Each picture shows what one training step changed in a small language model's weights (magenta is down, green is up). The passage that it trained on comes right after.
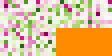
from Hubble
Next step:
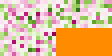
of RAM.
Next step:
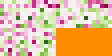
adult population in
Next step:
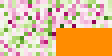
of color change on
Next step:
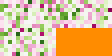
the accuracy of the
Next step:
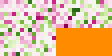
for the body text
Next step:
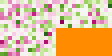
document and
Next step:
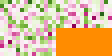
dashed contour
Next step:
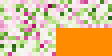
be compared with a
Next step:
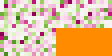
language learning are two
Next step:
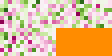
A summary of
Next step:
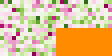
relaxes at
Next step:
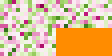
controlled by the
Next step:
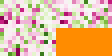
for core business process
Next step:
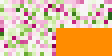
be limited to the
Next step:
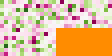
them. The results
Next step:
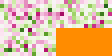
of Nuclear
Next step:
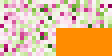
sustainable development.
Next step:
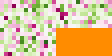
arcsec long
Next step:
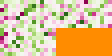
The bare
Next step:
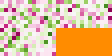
is to calculate
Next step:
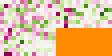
but determine the properties
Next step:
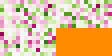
be the transmission
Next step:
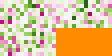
I have added a
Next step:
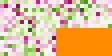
electrode to follow
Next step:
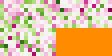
at different sites
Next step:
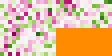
of centralized
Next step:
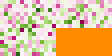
with the relatively
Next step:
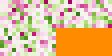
informed about
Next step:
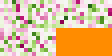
V with an
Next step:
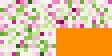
we use the
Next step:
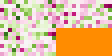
s X X X
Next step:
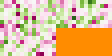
index at all times
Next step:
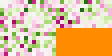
this approach may be
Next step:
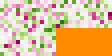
quarks and
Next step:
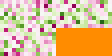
shown in Fig.
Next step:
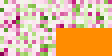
data interpretation and
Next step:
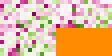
purification and
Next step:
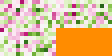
gives (with
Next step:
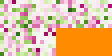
users. However,
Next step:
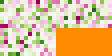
samples with a
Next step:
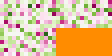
record book.
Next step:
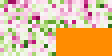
torque is
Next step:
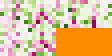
Department of
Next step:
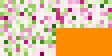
Emotional and
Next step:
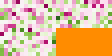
reported in S.
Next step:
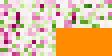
number and interaction between
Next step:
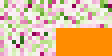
a second-order
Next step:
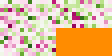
OSIF control
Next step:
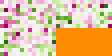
can be seen in
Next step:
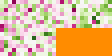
able to recognize
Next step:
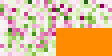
to occur when
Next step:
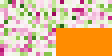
more decay of
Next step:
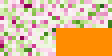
their engagement with
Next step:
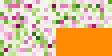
particle density as a
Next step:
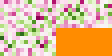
for one emission,
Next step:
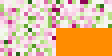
to contribute minimum
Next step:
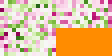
for binary
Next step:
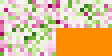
not have a
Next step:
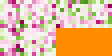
communication policies and
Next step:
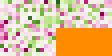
strains were
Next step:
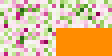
excited states have
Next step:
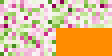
neutron star.
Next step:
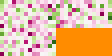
better performance of the
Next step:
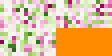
be determined if it
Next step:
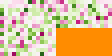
this as the
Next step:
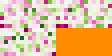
current measurements.
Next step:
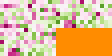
spectral index and
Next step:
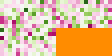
all this work natural
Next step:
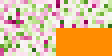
and wrote
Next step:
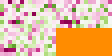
and workers and
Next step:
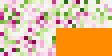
-- this hypothesis
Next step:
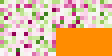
hole doping
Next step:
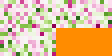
with respect to the
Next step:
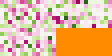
of some of the
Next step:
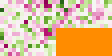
evidence of marked
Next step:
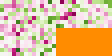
solids and
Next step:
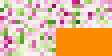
units for these
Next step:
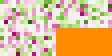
dApps provide
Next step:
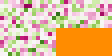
their desired
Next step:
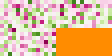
que la
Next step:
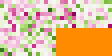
of Laws
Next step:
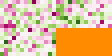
are illustrated in
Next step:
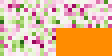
identification according to
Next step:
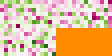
for modelling
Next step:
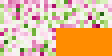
contribution for each
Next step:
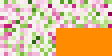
connections with
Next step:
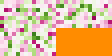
us now evaluate
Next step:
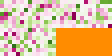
his attacks is
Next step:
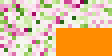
ions. There
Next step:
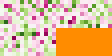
line). Taking
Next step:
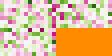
to a single
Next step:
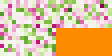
spectra near solar
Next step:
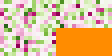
\int d
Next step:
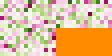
a introduction to
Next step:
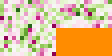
that allows us to
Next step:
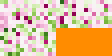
micro interpersonal
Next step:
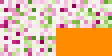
can help English
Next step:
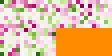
galaxy and galaxy
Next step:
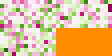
parameters to the components
